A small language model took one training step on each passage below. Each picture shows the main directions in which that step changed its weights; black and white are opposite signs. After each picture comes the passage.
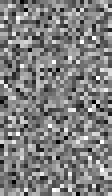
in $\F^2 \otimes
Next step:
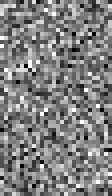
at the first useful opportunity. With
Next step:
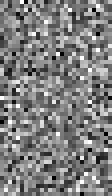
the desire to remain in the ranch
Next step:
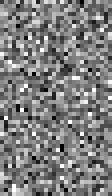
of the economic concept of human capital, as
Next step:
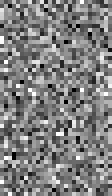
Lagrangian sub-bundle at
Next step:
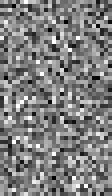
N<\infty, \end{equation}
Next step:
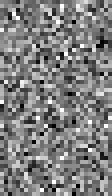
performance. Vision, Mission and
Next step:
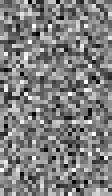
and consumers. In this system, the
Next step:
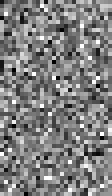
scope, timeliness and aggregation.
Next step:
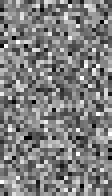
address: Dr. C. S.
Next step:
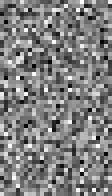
in polynomial time. \end{thm}
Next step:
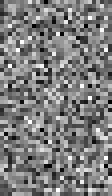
choice of local parameters, i.~e.
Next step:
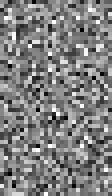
are very unlikely to be available
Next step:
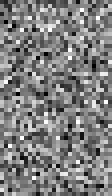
method. The proposed method enables the
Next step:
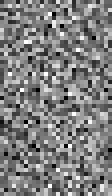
expanded globally. Its
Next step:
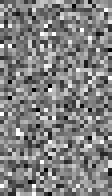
first let $T = T_F$
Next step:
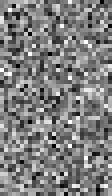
Hematological derangements are believed
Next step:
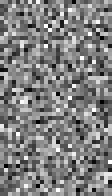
to make its activities acceptable according to the
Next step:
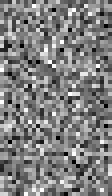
We will carry out the proof of
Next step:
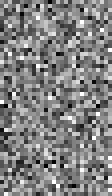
$\mathcal{G}_N$, which we
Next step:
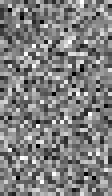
of classes in the test areas are
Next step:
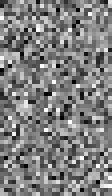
the earthquake was important for the
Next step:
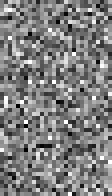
variable is not significant: Accept
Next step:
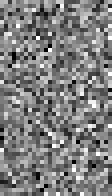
kinetics of amyloid formation
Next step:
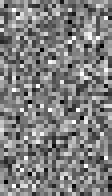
institution distance may be one of the
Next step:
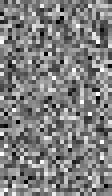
6- and 9-month
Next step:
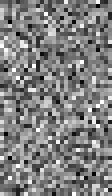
temporal correlation of part defects with
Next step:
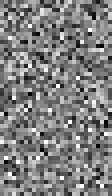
the free, noncommutative,
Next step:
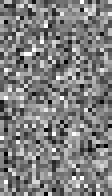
as $n\rightarrow\infty$. Therefore
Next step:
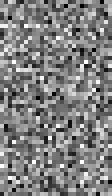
in Port Harcourt indicates
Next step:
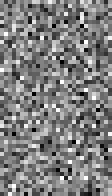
across educational settings. It can be used
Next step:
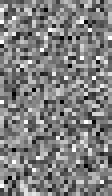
between aggregate income and health care for Italian
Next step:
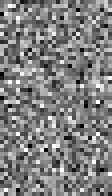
$\mathcal{F}^{E \setminus
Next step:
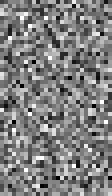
to 10 scenarios with same length and a probability
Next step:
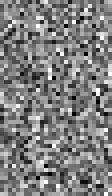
process when students purchase cosmetic
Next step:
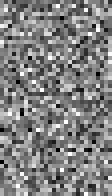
and was now associated with anorexia
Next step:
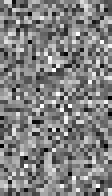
because $\delta$ meets a scalar
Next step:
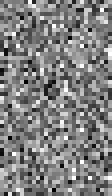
and Ordu (2018) on business education
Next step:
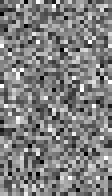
another of the main features of customs
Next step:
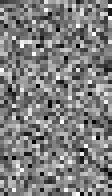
and maximum age was 42 years.
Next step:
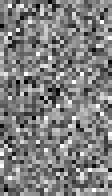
conditions, $A$ has size
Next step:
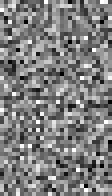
have a small yolk sac that
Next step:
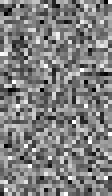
a bounded operator, it is called an
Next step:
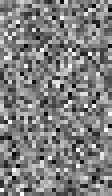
from NMR and NQR have been
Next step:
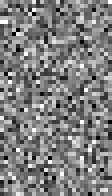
Similarly, using the space $L\cap
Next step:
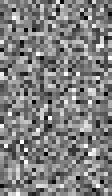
ensemble and the individual. However, communication
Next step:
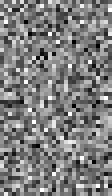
sector. To implement professional consultancy
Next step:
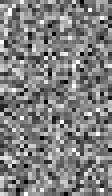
a sequence of satellite points, being
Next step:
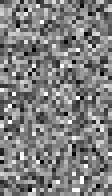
of the information environment in the second half of
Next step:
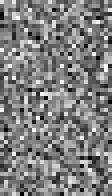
* Reject H0 LDR?
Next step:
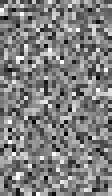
to extend this to combine three or
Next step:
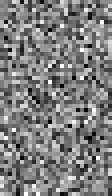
which was carried out within the framework of the
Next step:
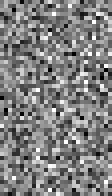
for iterative methods are not rendered
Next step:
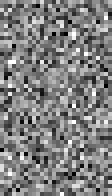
be defined on it. We consider first the
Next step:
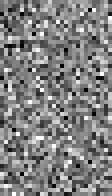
age group, involved high-energy
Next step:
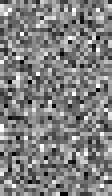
actually a simple way of constructing a map
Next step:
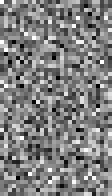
cadavers was identified from the population available
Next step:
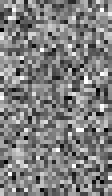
"Development of a method for quantitative
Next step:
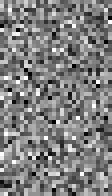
AI Act control requirements must be mapped
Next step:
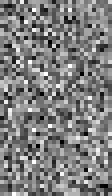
(they are the cones over
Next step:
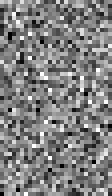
an ideal of $R$ and let
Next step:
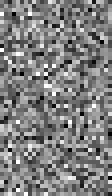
and businesses across the European Union have
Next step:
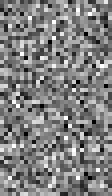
cannot be performed in a straightforward way. We
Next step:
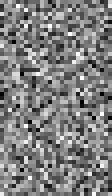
$\alpha $ and $\beta $. Let
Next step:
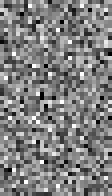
at peak fluxes. It reached an average
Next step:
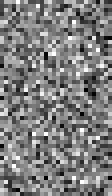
therein. Similar problems include
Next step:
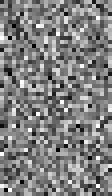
progressive muscle relaxation technique. -
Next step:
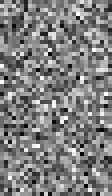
networks, suggest a future where machines will
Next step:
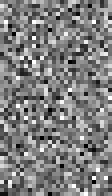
are $G$-invariant. Also,
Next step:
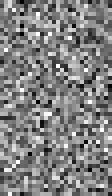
non-radiative processes, thereby
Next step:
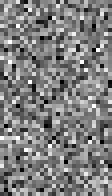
\mathbb{R} \times
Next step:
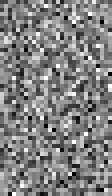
%representation of the solution of the
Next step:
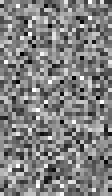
Once we are equipped with this,
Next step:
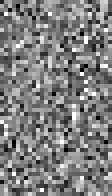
applied in a variety of fields. Community development
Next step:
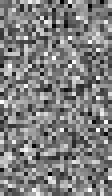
the segment that is closest to the
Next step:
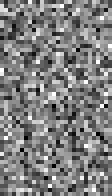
time describe the speech act. In
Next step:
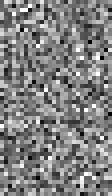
the Workshop in Geometric
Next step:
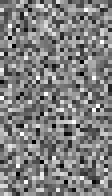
same degree. \end{proof} We
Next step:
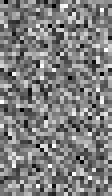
fertilizers. Taken together,
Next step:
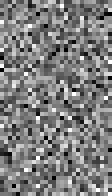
**9** with protected BH
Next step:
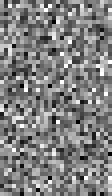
20 nm, which was nearly same as
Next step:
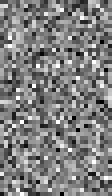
gradient and its value on large coordinate
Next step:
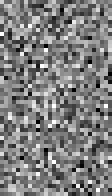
me?” (Menga shuni
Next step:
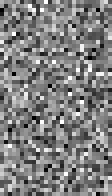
between engineering and humanities students, male
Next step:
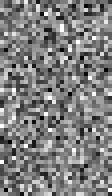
there is delay in any activity or change
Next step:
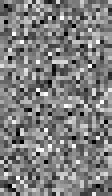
from randomly selected values for the internal
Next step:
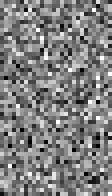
in the primary synchronization signal
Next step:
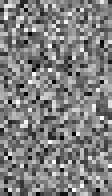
(S \rightarrow \Lambda) =
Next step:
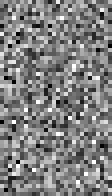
$C_{100}$ is elliptic and
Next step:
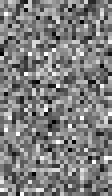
\X}$ we have a multigerm
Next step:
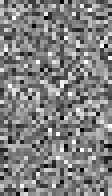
Age, Calving, First
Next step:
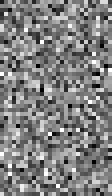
liberalization affects technology transfer and
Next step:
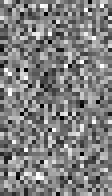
surface description anywhere in the domain. We
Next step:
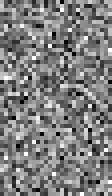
Springer. - Eyal G,
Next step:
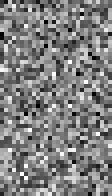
afferent to each sequence of a
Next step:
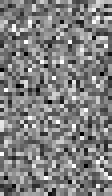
Doctoral Dissertation at
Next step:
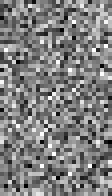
complex} of $\Delta$ over
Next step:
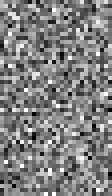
x \rfloor$ denotes the greatest integer
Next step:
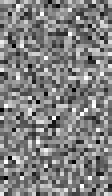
and $p_{\alpha\alpha} =
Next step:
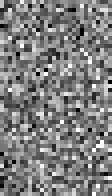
of assessing the retronasal
